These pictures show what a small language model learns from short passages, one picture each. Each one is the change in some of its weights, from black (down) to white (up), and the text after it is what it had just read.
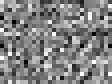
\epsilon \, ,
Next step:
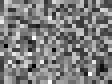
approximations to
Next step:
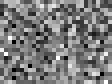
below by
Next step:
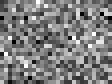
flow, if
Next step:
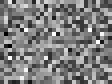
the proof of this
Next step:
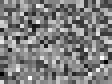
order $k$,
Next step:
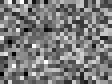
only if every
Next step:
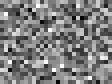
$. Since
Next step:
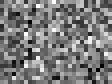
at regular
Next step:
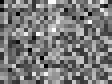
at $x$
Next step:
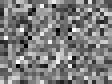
to those of
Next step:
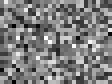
factor can be
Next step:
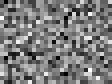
classification of
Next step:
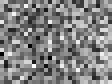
& \cdots &
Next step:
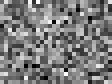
the long
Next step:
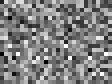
that the function
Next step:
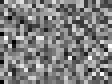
that, in
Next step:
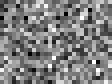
increase if
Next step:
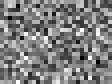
structured set function
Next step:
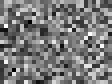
minimal free
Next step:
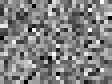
satisfies \[
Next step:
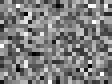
extends to
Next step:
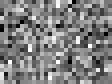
think that
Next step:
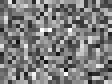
the sums of
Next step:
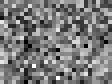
property: there exists
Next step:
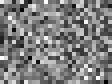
is meet closed
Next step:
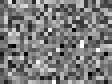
the mass of
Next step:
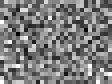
spaces, so it
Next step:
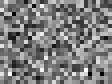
subgroup of index
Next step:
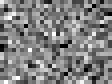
\subset C$,
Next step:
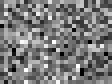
random points
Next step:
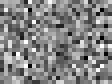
drift as
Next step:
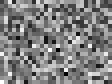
the formulation
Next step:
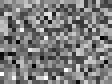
we propose a
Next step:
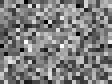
compatible with
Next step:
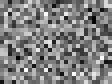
we specify
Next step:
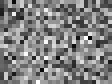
is the unit
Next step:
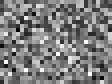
upper bound in
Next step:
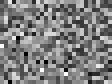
the probability
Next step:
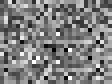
the action of the
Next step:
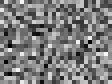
sequences will
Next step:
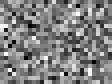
positive definite
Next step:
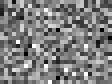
is subject to
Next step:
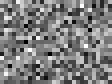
lying in
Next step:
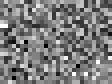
resolution by
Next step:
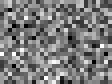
A beta
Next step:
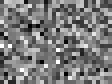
shown in Section
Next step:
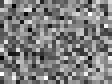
forming a
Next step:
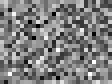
view of
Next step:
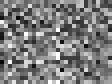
property up to the
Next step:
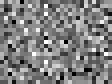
\noindent This we
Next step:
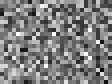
and applying Lemma
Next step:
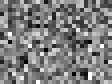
exist. The
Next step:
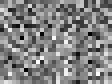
smooth periodic
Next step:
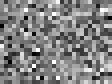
contradicts with
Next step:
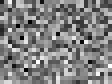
a periodic
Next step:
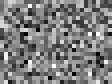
equivalent statements
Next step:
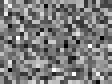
process. In
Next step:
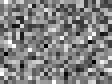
map $\rank$
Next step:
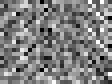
and \ \
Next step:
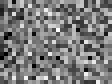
is a pair
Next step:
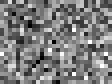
two rational
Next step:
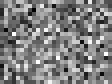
to construct the
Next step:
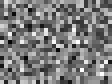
theory. At
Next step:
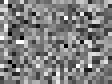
unique solution of the
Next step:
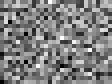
$x$ of
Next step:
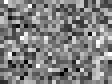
submodule of
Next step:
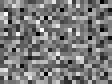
$\rho$ are
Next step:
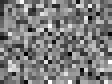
pass to the
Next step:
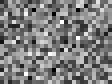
balls and
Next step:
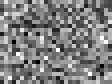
following result,
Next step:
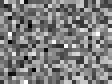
respect to time.
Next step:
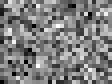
length of time
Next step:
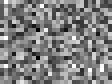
vector calculus
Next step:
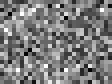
covariance matrix
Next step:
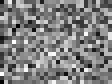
a train is
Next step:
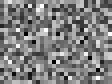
of size
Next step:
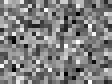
assumption that
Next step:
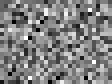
Divide by
